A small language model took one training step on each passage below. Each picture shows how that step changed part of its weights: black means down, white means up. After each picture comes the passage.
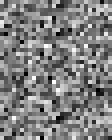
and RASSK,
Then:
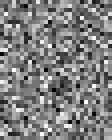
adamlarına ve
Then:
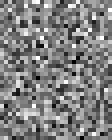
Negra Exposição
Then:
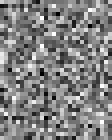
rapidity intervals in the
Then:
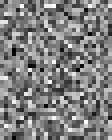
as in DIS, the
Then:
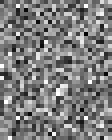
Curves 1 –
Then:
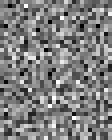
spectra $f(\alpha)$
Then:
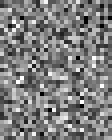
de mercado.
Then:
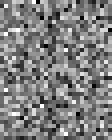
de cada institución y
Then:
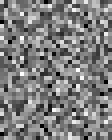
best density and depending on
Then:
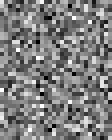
hypothesis with a
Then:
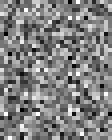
samples received corresponding contrast
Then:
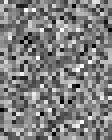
Inga et autres)
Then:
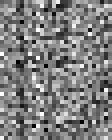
FIXA com
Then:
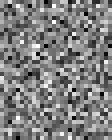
divergence between the induced path
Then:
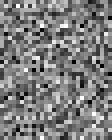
bugungi kunda juda
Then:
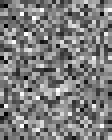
publication Title:
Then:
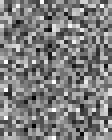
by the ratio of the area
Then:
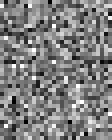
$\Omega_b$ and
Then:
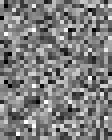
dominated by dijet production
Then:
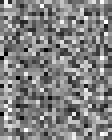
redes sociales:
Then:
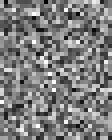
oriented parallel to the
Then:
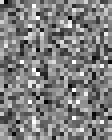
can be estimated from stellar
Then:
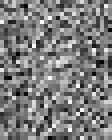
ve Bilişsel
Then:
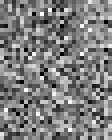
jarayonda tijorat
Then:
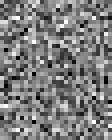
ishda qilinishi kerak
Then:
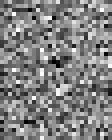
``` Gambar 6
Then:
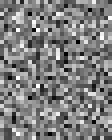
opbrengsten? Ze
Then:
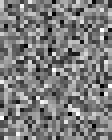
traditional and innovative measurement
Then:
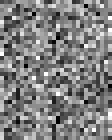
Snyder NC
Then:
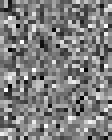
currently studied models of
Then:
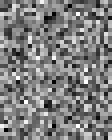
the parameter space that give
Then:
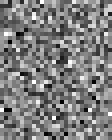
calibration uncertainties, but
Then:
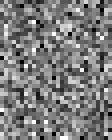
convenance et ceci
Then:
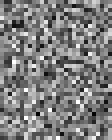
that experts simply do the
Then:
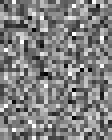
this scaling. The calculated results
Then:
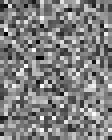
dit steeds
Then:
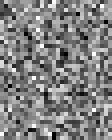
a perovskite
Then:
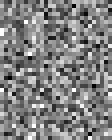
$C$ is a constant
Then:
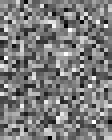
Toshkent Fan.
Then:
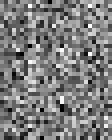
magnitude, i, and
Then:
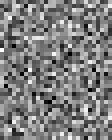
arise when, in the
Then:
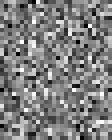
sample. Moreover, we show
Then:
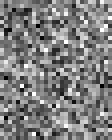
os custos com a
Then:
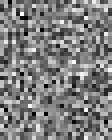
has an effect on the coefficients
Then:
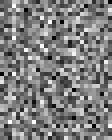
With this in mind,
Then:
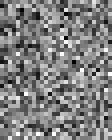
familii de probleme
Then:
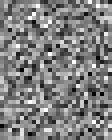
egallab olishdi.
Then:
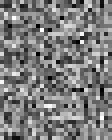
above (below) the
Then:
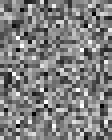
Furthermore, the outgoing
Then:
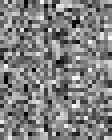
Xaitov- tarix
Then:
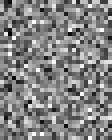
to a local change of the
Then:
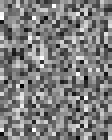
the Einstein field equations.
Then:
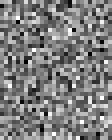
of a 2 µm
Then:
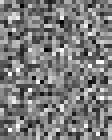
matrix elements, as any
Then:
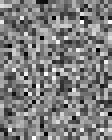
informado de las personas
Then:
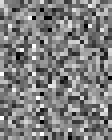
linear graph, with a
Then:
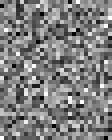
e implementar medidas de
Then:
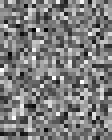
examples. Finally, we
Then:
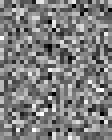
circularization time scales for the
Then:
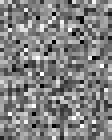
has not conclusively
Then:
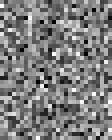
density matrix and hence produce
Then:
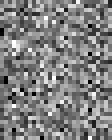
bo'lar, xalq
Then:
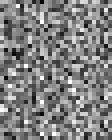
the situation is in some
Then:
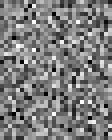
териб олишга
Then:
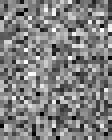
identificação do universo
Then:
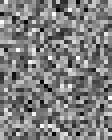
Además, sus
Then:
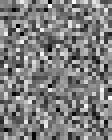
spectrum with charged scatterers
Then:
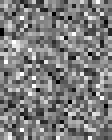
bo‘lgan da‘vo
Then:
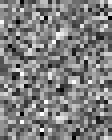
RHIC beams.
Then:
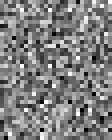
araştırmalarda bu
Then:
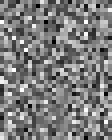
inherently in their data
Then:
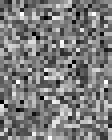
compared (assuming zero
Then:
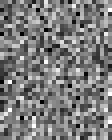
above mixing effects is set
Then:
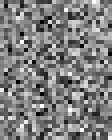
loop formed by a
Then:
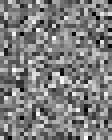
scattering, and then we describe
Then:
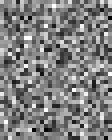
well as CST simulation with
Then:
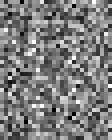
is a quadratic approximation which
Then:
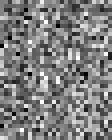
demonstrate the benefits of this
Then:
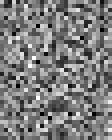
da complexidade do uso
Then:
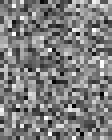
further exploring the mechanism
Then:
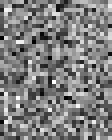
and Majorana mass
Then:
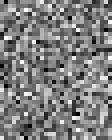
интерпретировать как
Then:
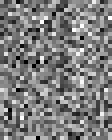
fluorescence line of
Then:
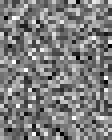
levar a cabo
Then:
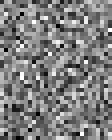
the possible market prize
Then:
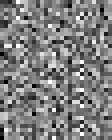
йўлида муайян
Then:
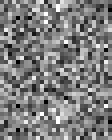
R Kare F;p
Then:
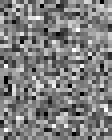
X-ray luminosity of that
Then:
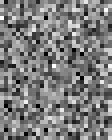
use the sum rule condition
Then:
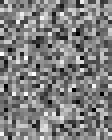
& Description\\
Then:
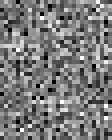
uchun ushbu kursda
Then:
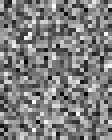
as a consequence of
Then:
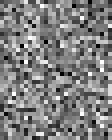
natijasida turli xil
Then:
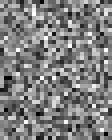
situation is displayed
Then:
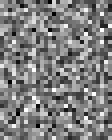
magnetoresistance is
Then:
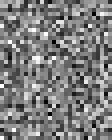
However, if the dimension of
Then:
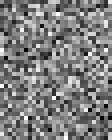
10, giving $\Delta
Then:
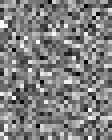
pour tous, la
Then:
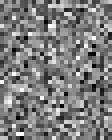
thinner films,
